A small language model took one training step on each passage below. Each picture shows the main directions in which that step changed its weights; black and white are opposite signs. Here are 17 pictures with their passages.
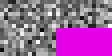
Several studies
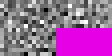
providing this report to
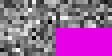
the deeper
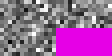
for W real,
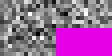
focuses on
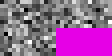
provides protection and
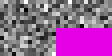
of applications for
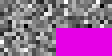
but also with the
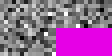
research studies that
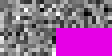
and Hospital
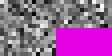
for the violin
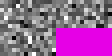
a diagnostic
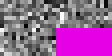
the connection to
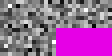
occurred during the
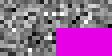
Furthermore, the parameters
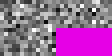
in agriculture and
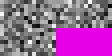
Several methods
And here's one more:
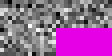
user intent.
